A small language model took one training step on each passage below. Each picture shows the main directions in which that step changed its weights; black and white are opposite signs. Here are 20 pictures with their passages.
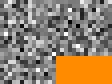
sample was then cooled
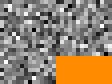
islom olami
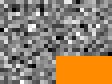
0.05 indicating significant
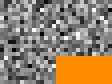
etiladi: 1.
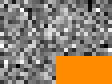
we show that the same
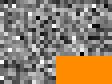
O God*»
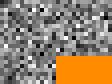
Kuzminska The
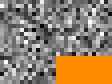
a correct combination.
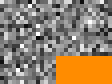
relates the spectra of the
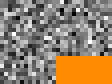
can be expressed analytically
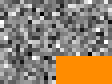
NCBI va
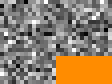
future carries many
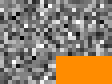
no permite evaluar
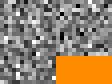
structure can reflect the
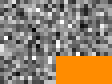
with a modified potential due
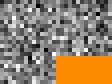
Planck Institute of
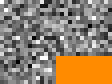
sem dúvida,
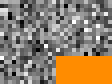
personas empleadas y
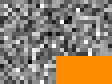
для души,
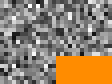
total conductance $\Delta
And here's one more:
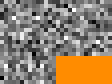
carrier field is a
